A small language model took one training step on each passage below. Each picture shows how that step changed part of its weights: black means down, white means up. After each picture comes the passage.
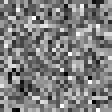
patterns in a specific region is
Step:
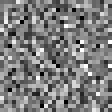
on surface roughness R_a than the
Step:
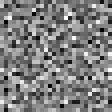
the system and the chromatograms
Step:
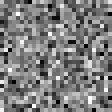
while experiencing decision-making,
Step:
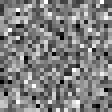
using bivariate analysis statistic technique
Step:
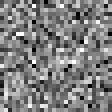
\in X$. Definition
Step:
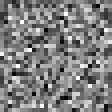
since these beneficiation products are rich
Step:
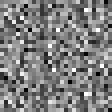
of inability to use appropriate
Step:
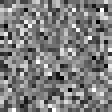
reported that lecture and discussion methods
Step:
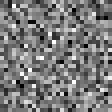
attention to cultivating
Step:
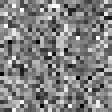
IEP Institute for European
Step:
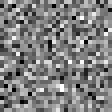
use case operational diagram can be
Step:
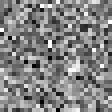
based on these variables to predict the
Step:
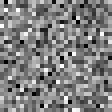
affected the protection of urban
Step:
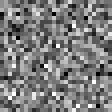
own a critical impact on community
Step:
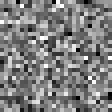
Project Management and Training
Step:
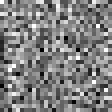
browser ecosystems used
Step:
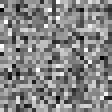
F. Becker and I.
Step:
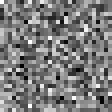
turn her into a successful
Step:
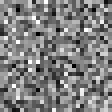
the Agency logo; -
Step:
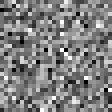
Hot air oven, Moisture
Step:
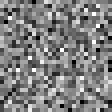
the citizens. What this means
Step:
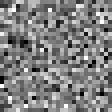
this type of rock, the
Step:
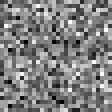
case studies without opportunities for
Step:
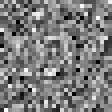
dividing homoge-
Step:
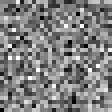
at dimensions I19,
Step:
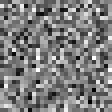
2017/2018). The different production areas
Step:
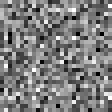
the practical order, there are still
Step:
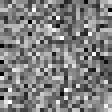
Title Interfacing with
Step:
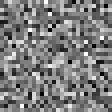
only address key risks in this paper
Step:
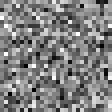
carry out remote monitoring of
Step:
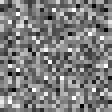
systems and a stochastic optimal
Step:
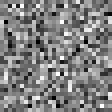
LRTI is a broad
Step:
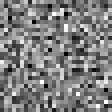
t-test (Units).
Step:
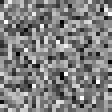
the confidence score and discarding all
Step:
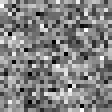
to illustrate how inscriptions
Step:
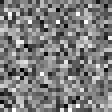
Glaucoma family
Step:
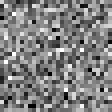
necessary data for water auditing.
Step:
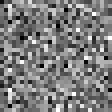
known pathogens are in this region
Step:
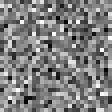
governments have shifted their policies
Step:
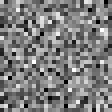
exists, then we can get the following
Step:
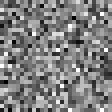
effort, with a prominent
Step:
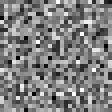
end of the project? - How will the
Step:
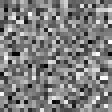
Alpha coefficients were not changed
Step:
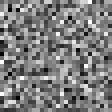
of Urology, Faculty
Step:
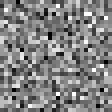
runners and sedentary
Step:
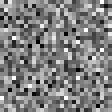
be associated with the recent cases, some
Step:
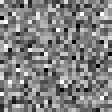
supra- and subgingival
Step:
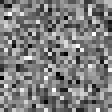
this study is for use as a training guide
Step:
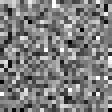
unlikely that such a small difference has
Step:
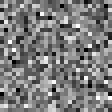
patients. Table 1: Baseline
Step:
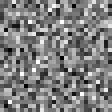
poor practices. A score
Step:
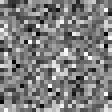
Yuan and K. K.
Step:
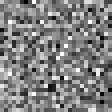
processing of personal data and on the free
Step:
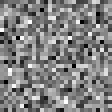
social engagement and acceptability of energy
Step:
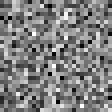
internal pressure and corrosion.
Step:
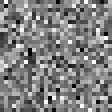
are highly altered - Induced
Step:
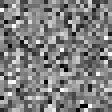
is 100 mm square.
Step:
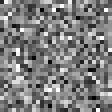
practice among postpartum women at
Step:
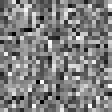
community needs often result in service delivery
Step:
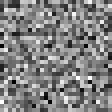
the difficulty of observing this
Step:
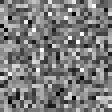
finding and testing knowledge (C2)
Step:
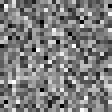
emulsifiers (maintain
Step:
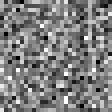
of an individual towards society and the
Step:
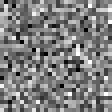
mathematics, in particular set
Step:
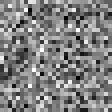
to IRM in order to identify
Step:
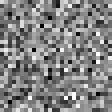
(TEM). The micrographs
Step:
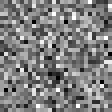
collaborate with others, information
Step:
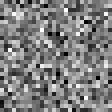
contributed to spreading resources for
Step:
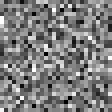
they have numerous advantages in terms
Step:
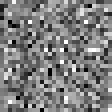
both patient health and team emotional
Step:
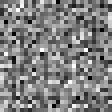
*in vitro*. The isolated
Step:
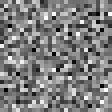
analysis. P values < 0.05 were
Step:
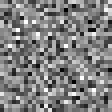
the ability to reconstruct and
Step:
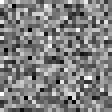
to work in, desks, power cables
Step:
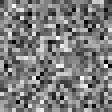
H2020 project ROBINS
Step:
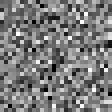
how issues pertaining to sustainability
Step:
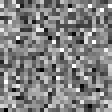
technologies, and boded financial experience.
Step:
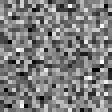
to the spaza shop: the
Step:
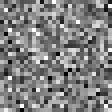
trend in terms of making references
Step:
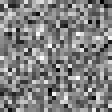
wineries Cricova and
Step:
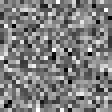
reports of information from individual countries on
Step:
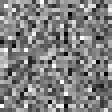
options. In India, there is less
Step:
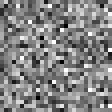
marketing costs of potato for different
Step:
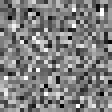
clusters. The traditionally developed
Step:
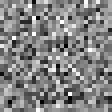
economy, over dependency on importation by
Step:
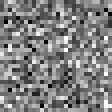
and the corresponding depreciation cost
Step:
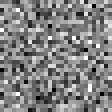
to early August.
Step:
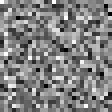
inferior vena cava
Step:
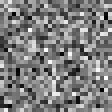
in some places, say δ
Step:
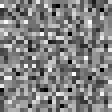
mapping algorithm. To avoid
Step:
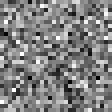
Jonggat district, Central
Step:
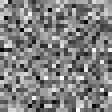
payload comfort.
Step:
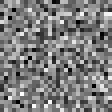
most valuable 2-point measurement
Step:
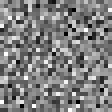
study. The summary of the
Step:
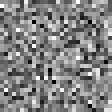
demonstration sites within the context
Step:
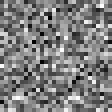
work. **Results:**
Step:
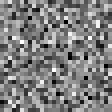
the respondents was obtained before involving them
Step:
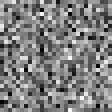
education seekers in the context of
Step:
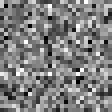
72 percent up-to-date
